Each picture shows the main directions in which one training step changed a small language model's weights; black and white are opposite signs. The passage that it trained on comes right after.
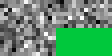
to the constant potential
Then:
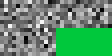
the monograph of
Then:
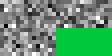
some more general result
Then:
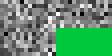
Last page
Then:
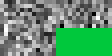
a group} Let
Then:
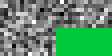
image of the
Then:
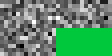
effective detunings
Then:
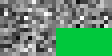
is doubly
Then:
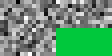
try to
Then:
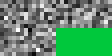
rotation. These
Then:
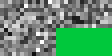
impose. To
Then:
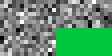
study arise
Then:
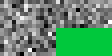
задач и
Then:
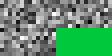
separation is
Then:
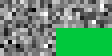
Inserting the
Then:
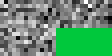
of Economic
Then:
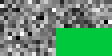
out much more
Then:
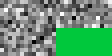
that $\hat
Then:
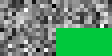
network dynamics are,
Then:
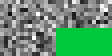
$) and
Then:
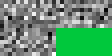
of experiments,
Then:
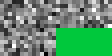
generalizing the classical
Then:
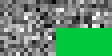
induction on
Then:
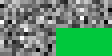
determined experimentally
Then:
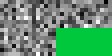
the greatest
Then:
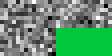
image (b)
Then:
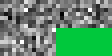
$i \in
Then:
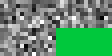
In the opening
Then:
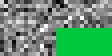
of the particle
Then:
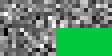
single spin coupled
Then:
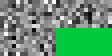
en effet
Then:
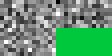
на три
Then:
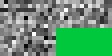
of gradient
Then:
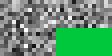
holds in particular for
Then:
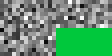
The proof is given
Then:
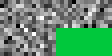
compared to that
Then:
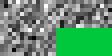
employ the
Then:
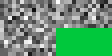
The red points show
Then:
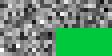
random variables with
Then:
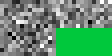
are equivalent to those
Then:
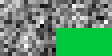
different contributions can
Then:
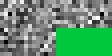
ratio of at most
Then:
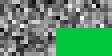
It appears that
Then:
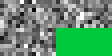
space} The
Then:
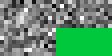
networks for
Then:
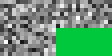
Lekin u
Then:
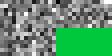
centered at the
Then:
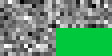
J \propto
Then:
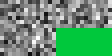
diagonalizing the
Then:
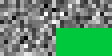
Below we will
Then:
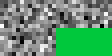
Games in
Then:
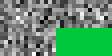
Institute in
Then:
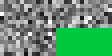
for neglecting
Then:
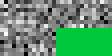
of the universal
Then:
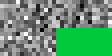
directed graph,
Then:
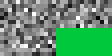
yang lebih
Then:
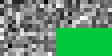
responsible for a
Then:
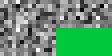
rates. A
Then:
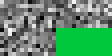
called a diagonal
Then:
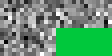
o que contribui
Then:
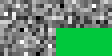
fix the single
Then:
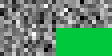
equal to the corresponding
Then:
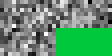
On any function
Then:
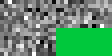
induces by
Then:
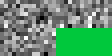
a next value
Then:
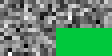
note that the following
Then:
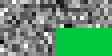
from some positive constant
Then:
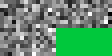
minimum at
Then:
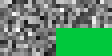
given by \be
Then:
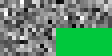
flow field. These
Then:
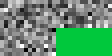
phase, a
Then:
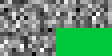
as follows:
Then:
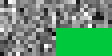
la logique
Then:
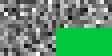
the cross-section
